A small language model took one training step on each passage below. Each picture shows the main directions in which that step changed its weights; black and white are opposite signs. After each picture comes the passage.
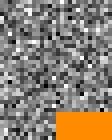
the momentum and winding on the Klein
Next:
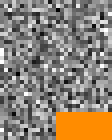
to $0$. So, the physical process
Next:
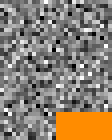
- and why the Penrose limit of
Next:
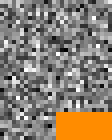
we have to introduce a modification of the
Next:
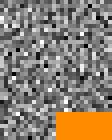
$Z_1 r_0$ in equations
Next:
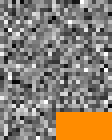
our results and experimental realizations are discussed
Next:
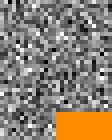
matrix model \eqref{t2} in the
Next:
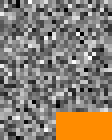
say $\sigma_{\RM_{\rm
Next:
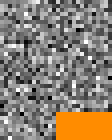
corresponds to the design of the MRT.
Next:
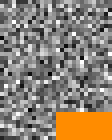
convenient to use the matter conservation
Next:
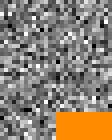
integration constant. Inverting it we obtain the
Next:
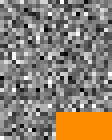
of Chinese Academy of
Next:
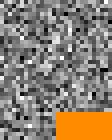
This finding is in step with the
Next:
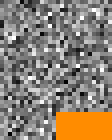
propositional variables), and to
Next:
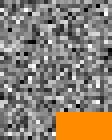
defined as the range where, on the one
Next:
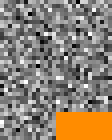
The severe BBN bounds can be
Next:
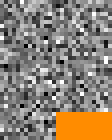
for right-handed $\tau$,
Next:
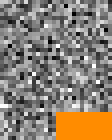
the PASYVAT program
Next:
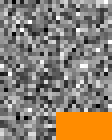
four regions surrounding the R136
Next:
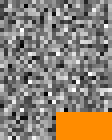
specifying the values of $a$ and
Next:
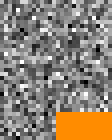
Others structures surrounding the die
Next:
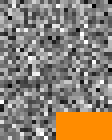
resize, rearrange, and combine
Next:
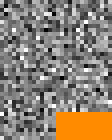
one process per CCD when the summit
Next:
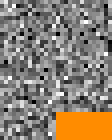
coincides with equation (20) in
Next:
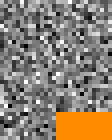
for $\boldsymbol{\kappa}$ which satisfies
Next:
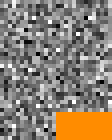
can be detected in the optical (Gull
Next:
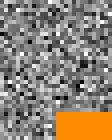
to the line of flight (the direction
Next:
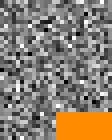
universal as it depends only on
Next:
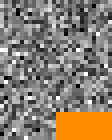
CBCs. Then, we introduce
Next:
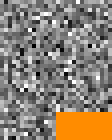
of $\lambda_{true}(\textbf{s},
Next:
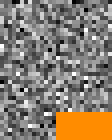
Model B with Huber loss as
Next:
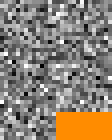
However, the experiments at RHIC have
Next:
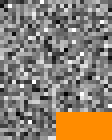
in pure Lovelock gravity is
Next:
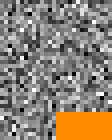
scattering of gravitational waves in our
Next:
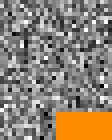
interactions. \newblock {\em Phys.
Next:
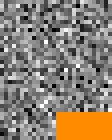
The more reliable age indicators,
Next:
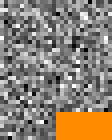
qudit. The stabilizer is
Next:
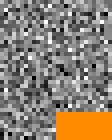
the counterion density inside the
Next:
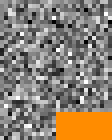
I, II and between quarks.
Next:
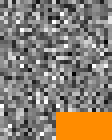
initial condition grids, we start the
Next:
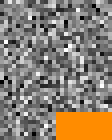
\begin{abstract} Foundational models
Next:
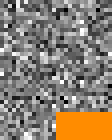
and impractical at scale. In addition, functions
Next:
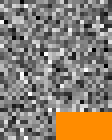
whether the observed effects are caused by
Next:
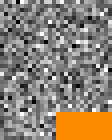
corresponding to this rotation. When reducing
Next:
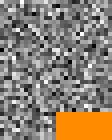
of $\sim$0.01mag from the
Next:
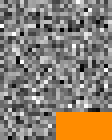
for a fixed dimension and a type of point
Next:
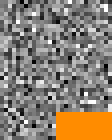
the energy, $P_{T}$ is transverse
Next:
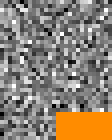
are racing.* > >
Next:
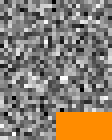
IMF, and the profile of dark
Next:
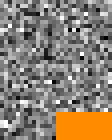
and the Aharonov-Casher
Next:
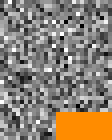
\begin{equation} \begin{aligned}
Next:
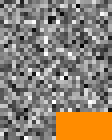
This means that, part of the previous
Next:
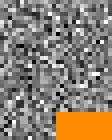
of condensates or to improve
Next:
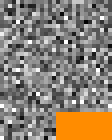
both in that and two other rooms. The
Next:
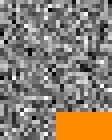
characterize the fluctuations in the
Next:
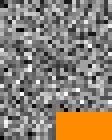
strong anti-correlation of the ratio with
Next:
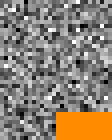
damping order parameter $\Phi_\gamma$
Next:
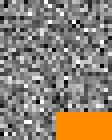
satisfied if the process is to be
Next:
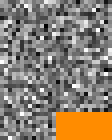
net cross-lane current is simply
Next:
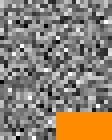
using the nuclear spins to apply local effective
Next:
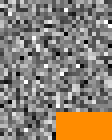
into account, and to be independant
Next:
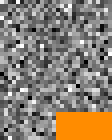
extent and diversity, structured
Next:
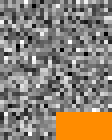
These estimators are again independent
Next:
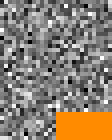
the performance evaluation of multiprocessor
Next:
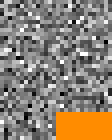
more CSMSM outperforms AllD
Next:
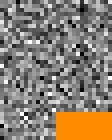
and multi-action RMAB.
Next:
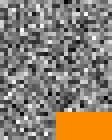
a scalar function of position): constant
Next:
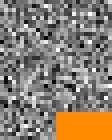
the rest of the catalogue.
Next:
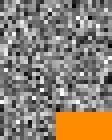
greater absolute phonon
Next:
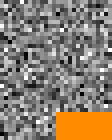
phase, whose existence is
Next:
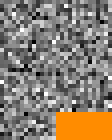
the overall buffer. Space will
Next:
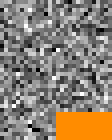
surrounded by large disks. A
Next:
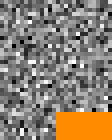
the field lines with respect to a potential field
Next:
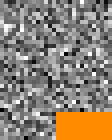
In a disordered fluid state, the
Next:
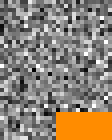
in the second half of the letter we
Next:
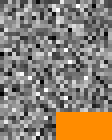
$SU(N)$ gauge group has effectively
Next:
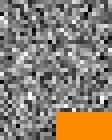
then brought to think of a system
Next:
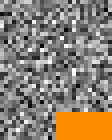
subdominant, and hence the
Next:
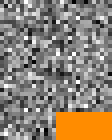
cosmic microwave background radiation
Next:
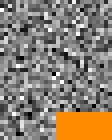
to select between different initial states that
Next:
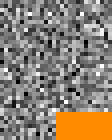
sterile propagation, and
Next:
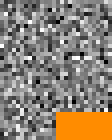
gas at finite temperature in the relativistic regime
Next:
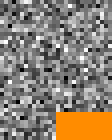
\textit{local} `many
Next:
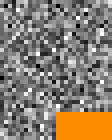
structures to store and query large
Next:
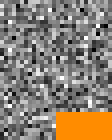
coefficients are generally denoted as
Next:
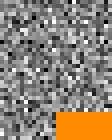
their spectral overlap. The dominant
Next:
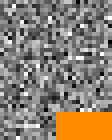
for all remixed noisy signals.
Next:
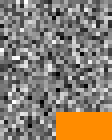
less than other experiments and where knowledge
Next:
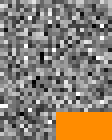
will not be attained, while the charge
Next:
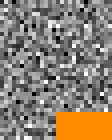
difference between the amorphous and
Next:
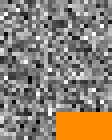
2 \vert \rho_{kl}
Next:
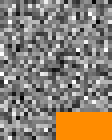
candidates (SGRs and
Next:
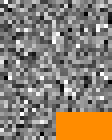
useful tool in more realistic
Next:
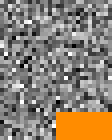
region. However, to gain insight into the
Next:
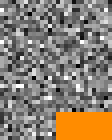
trap states with an energy barrier
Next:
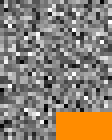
{\it V} band flux on time scales
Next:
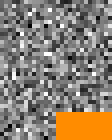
analyze what happens in heavy
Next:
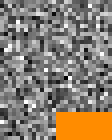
exactly the same as considering classical
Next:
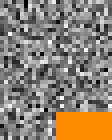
attractive and repulsive pair forces
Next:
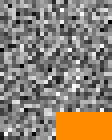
the system with the environment. We
